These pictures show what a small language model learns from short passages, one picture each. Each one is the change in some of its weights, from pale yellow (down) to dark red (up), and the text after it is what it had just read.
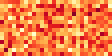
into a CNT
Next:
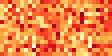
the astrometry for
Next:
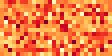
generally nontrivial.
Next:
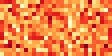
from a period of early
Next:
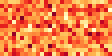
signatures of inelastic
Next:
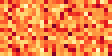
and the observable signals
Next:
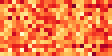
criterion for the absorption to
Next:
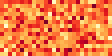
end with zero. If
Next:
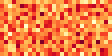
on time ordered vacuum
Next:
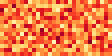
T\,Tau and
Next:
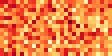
linear fit, the residual
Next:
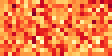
they refer to the steps
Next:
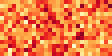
fit for the DCS
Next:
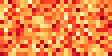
the cluster into the main
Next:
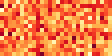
result is reported in Table
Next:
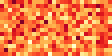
cannot be automated.
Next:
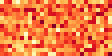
Furthermore, we intend
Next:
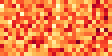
Relief for
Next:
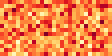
obtained resources, and the
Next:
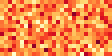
an outlook on
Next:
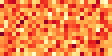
defined error. These
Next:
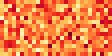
with a spectral index of
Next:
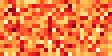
states. Some of our
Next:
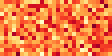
fields coupled to the Higgs
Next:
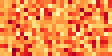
second equality corresponds to
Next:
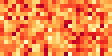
descent with sparsity
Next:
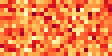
best strategies for our research
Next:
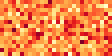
redshift $z$,
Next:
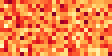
in the near future.
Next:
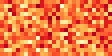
from the on-source
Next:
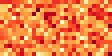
be very similar to the
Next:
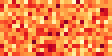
spatial sensitivity appears to be
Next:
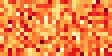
for arbitrary $n$
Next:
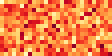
statistical uncertainties but we know
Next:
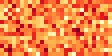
the smallest separation
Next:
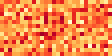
To study in a more
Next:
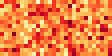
important aspect of the
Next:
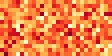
contrast, achieving high
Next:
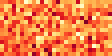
of time at which there
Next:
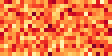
and compare them to
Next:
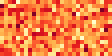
"Compute hash
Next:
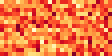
from the forbidden
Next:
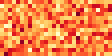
In the neighborhood of
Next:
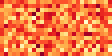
cannot be allowed to be
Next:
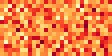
as the possible lower limit
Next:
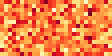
the top-3
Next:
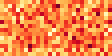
aquire effective
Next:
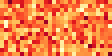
in each date.
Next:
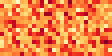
is bottom row is
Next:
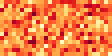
stable solution of the motion
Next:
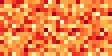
highly suppressed at the low
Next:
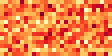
The model is defined on
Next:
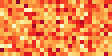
} \right)- I
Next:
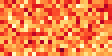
importance weighting by introducing
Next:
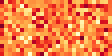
trajectories are not affected by
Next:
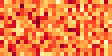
day cadence.
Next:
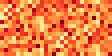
the direct determination of
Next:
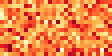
the $ \lla
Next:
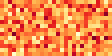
space realized as the upper
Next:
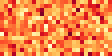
good biomass
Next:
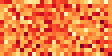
to observe such a very
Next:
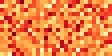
partially cancel at the center
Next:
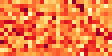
D &\equiv&
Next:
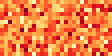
The investigated states of
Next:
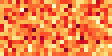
both charged and neutral particles
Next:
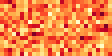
quantity $\theta^\prime
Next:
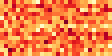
with periodic boundary conditions,
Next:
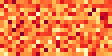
be determined. For simplicity
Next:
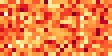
\& White
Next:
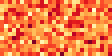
Hindi and
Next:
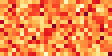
each case the upper left
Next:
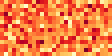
expansion (OPE)
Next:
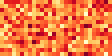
Phys. Soc.
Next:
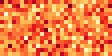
whether the spheres
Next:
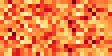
on the natural frequency of
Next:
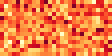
gauge-invariant quantities can
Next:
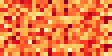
and L. L.
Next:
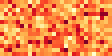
the permutation sign is
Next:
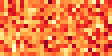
we were to measure a
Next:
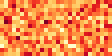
$\theta \approx
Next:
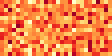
forgetting rate
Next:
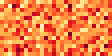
simplified image of the physical
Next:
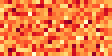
and identically distributed
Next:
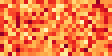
for the Widom
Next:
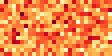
Systems} The overall power
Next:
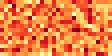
of the logarithmic variance
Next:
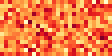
well as for the
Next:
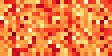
with the decrease of
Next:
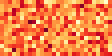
allows (compared to
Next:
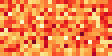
be extended such that its
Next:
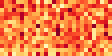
equilibrium, and environmental
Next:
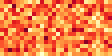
of the gauge field
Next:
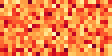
component is modeled as
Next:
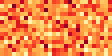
decrease more rapidly with the
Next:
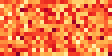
in part by the
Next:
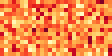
targets from the overall sample
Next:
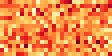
design appropriate experiments with
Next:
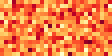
(solid line) and
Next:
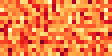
They found that a universal
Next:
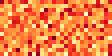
and thus the interior
